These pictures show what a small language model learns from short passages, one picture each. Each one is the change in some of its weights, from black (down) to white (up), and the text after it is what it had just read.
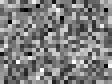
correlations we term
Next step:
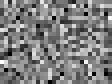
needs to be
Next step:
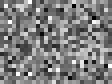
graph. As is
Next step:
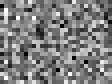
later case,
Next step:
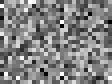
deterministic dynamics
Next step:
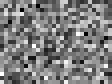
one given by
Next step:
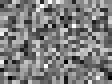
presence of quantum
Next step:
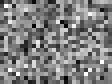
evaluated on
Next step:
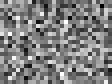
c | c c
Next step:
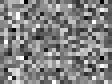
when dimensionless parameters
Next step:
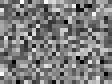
the manifold
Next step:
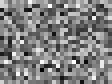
and flux
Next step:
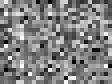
other models.
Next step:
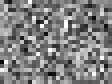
I singularity
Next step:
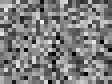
contribution to the
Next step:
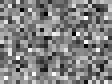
\ldots =
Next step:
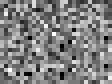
to select
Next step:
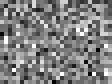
to the case of
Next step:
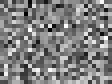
approximate the
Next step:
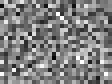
the current,
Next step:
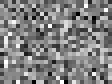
experiment, the
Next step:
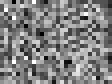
arrow indicates
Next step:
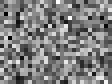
tensor of the
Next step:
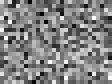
between studies
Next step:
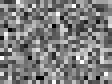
is the real
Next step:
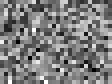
we take the
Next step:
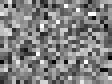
G., and
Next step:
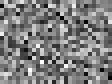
on their current
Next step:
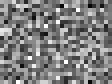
Res : |
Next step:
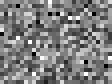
maps defined by
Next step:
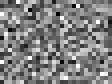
is chosen
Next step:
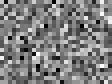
a function of the
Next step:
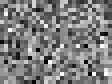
to limitations
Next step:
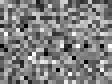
layers and
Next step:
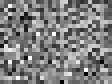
convergence method
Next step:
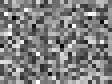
- To
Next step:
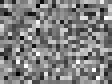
$f$ of
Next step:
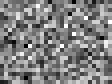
structure. Even
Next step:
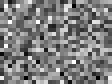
model is a
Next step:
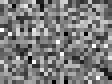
definition of the
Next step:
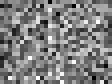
It is known
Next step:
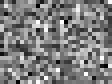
map $p$
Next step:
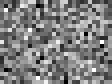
set $U$
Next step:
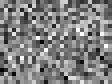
the probability density
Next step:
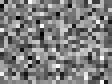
quantities with
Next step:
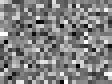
be used throughout
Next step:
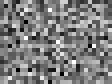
We now have to
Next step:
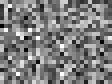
comes from the
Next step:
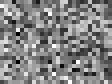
& \ldots &
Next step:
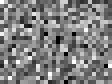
calculations is
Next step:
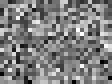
for the transition
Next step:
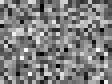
quark masses
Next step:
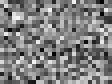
{\it Deformation
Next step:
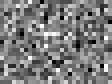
policy or
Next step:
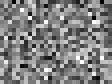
the two.}
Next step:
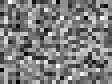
limitations of
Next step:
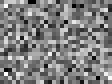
this a distributional
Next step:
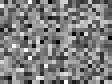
components are
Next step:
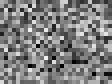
the whole sequence
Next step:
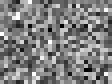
be determined by
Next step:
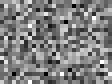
the zeros
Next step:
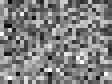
denote the spaces
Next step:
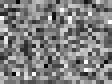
replaced by
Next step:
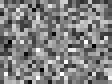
from data and
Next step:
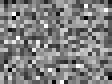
defined at the
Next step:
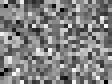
\\ \ee where
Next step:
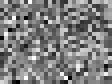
is interpreted
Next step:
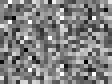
We proposed an
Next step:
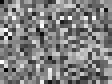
must be in
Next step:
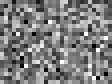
However, we see
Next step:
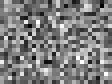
the HP
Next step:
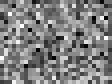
directed edge from
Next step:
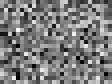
the formula
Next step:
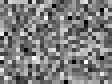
side of
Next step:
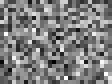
primary and
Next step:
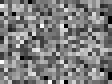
for both forces
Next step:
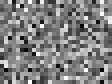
a close paper
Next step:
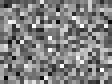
The next
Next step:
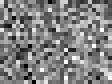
surface of a
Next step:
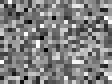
depending on the
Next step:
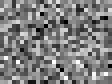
verifies the
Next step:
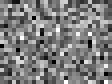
$\psi$ and
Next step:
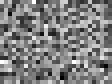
separative type
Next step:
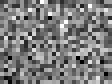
the help
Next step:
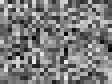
of the simple
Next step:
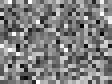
a grant
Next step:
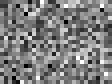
the gauge
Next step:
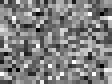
phases. The
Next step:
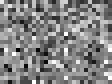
of sources
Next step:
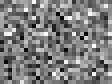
and recovery
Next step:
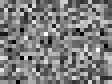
the use of
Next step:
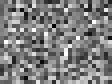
Among the
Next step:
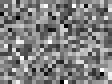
theorems for number
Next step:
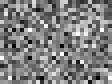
to be real.
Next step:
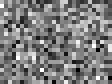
smaller than the
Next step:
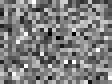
as in Lemma
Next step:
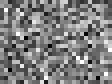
by the cones
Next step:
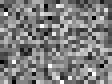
directly derive
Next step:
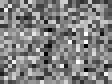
interpreted as
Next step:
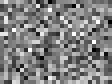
This is generalized
